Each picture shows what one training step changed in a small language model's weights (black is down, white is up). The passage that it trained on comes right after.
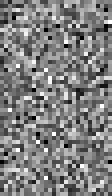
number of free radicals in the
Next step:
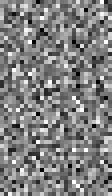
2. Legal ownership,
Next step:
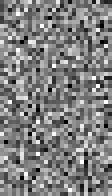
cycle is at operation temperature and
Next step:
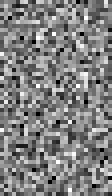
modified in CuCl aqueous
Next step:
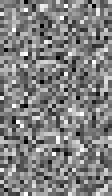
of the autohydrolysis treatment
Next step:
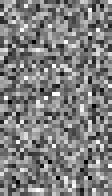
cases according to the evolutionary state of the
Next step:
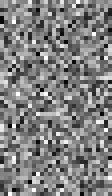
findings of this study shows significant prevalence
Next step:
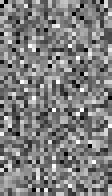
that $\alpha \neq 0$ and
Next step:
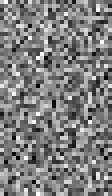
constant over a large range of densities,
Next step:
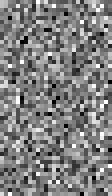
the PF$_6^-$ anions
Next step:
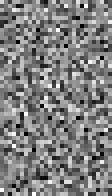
and increased complications in surgical
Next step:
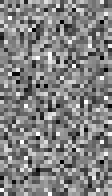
polymer was performed. The
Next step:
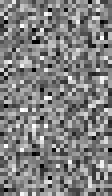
of their underlying historical
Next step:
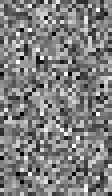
Women's resistance to
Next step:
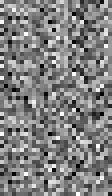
\qquad \qquad \nonumber \\ \equiv
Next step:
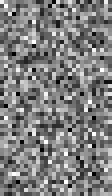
critical point $\rho_s = 0$,
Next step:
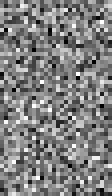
axes and waves of earth
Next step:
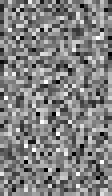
1985) produced an almost
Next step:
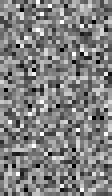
E'$ attacks some Y ,
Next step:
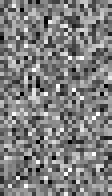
surpassing humans in certain
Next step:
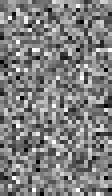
magnitude offsets for each band were calculated using
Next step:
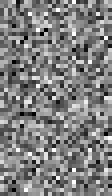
this luminous object was identified from its associated
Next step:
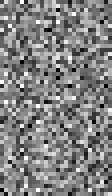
the energy mix. Solar
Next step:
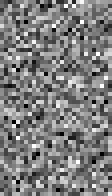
All checks related to stimulations
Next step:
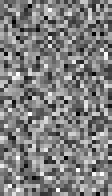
RFID systems utilize various
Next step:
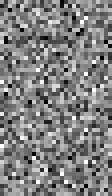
that are well stratified, remains
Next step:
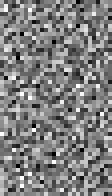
crucial step in the machine
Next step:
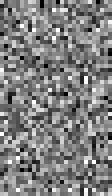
by each node are considered, no matter what
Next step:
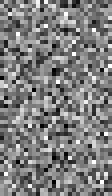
cross section of $J/\psi\:
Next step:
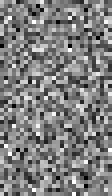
in the $d=2$ case.
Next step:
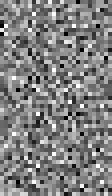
dipole size $r_\perp$
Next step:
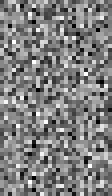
principles focus on restoring lost
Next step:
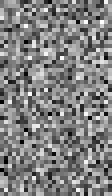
SPI; on the other hand, image
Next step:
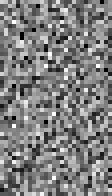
important positive treatment characteristics as being 1.
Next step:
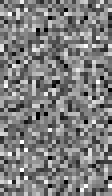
in Figure 4. Figure 4:
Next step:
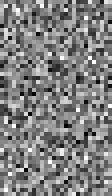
powerful as a backbone for a
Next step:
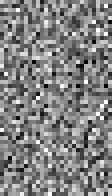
often rich in symbolism
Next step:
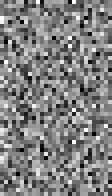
$E_F$ formed from band
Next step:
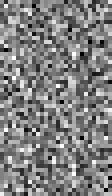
use of these principles to bring
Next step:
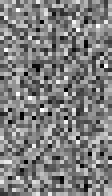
level describes a distinct functional purpose
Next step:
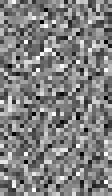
are extracted with a suitable
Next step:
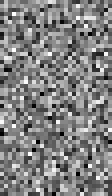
sum of related investments".
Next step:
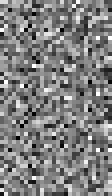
improvement in the overall separation performance
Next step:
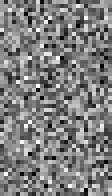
two surfaces on top and bottom
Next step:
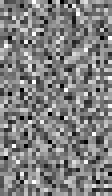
only on the ultraviolet
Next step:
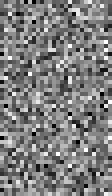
in Fig.~1(a). However,
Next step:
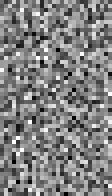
and therefore requires early, accurate
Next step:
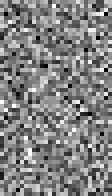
hole to ``hide'' the
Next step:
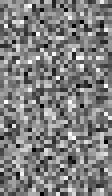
uses. GPS services for civil
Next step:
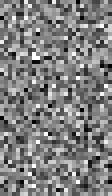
provides one of the simplest realizations
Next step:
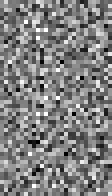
through improving its toughness. A
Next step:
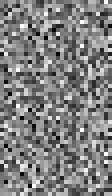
to improve the pavement surface
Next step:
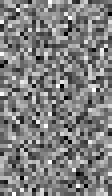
also observed that patients with metabolic
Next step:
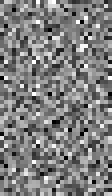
the range studied. In fact, the effect
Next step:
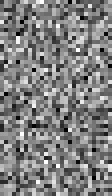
against the orthodox definition of quantum
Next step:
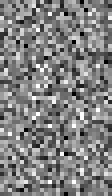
et al. 1992; Dermer
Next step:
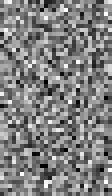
quantities is therefore a central goal of
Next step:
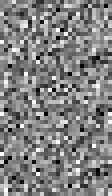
can be pronounced
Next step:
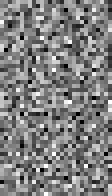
moss propagation. 40-70
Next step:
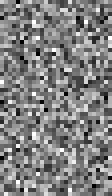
physical system remains in the same quantum state under
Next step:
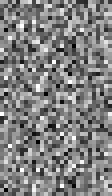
function as a unique and integral
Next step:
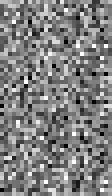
magnetic field of 460 gauss,
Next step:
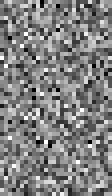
true with Deoria district.
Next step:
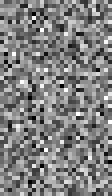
to fine motor skills.
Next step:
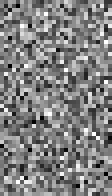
to the patient, including the need for
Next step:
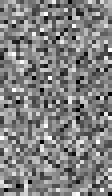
genome of cowpea
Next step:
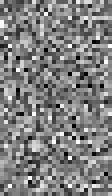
$\beta$-decay and electron capture
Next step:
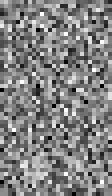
near field). We evaluate the
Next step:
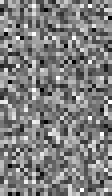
In: *Proceeding of 2017
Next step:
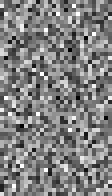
PWD prevalence and may influence
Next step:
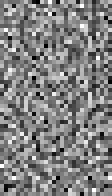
account the condition of the habitat
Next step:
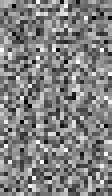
Telugu is one of the
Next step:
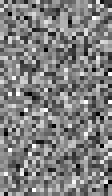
current pulses in phase A when the other
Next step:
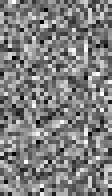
are capable of changing the state of
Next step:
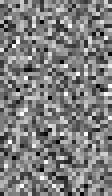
for services – 10 to 40% discount
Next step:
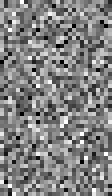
poses are generated to match the point
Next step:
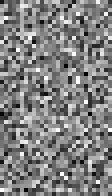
and the prior boils down to a
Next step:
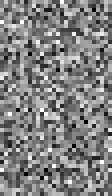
and I.M. prepared the
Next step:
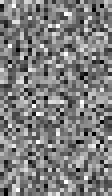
same LLM model 10 times, corresponding
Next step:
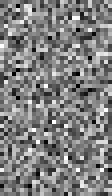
be patently unethical when
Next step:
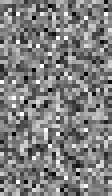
3500 Hz (reference
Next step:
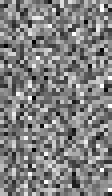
the disintegration of the
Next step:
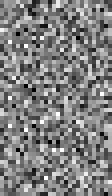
calorimetric measurement the energy
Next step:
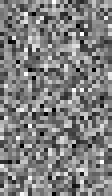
biomass by a slow
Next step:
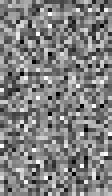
transport to include the counting field.
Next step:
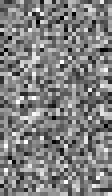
for NASA under contract NAS
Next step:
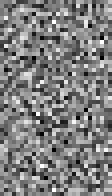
they are used to implement strategies, then they
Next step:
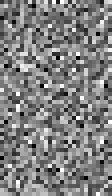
still is – the main obstacle
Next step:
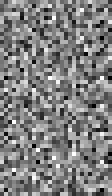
for the editing of binary code
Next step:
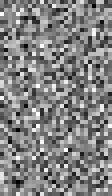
emotions which has a suitable
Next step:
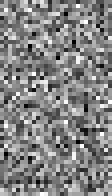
have an alert box pop
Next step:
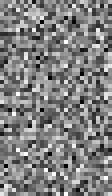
has examined the approach of distributed
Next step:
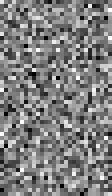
the behavioral features and cognitive
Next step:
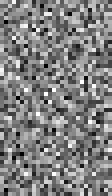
of user stories could be quite
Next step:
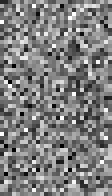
roadkill). Photo
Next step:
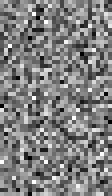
and development and employee green behavior.
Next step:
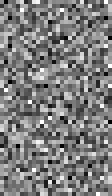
Similarly, $W$ and
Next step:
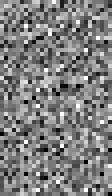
with the workforce, knowledge,
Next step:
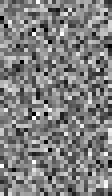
discounted amount of white noise
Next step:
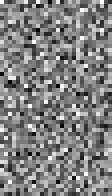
combinatorial auctions have been
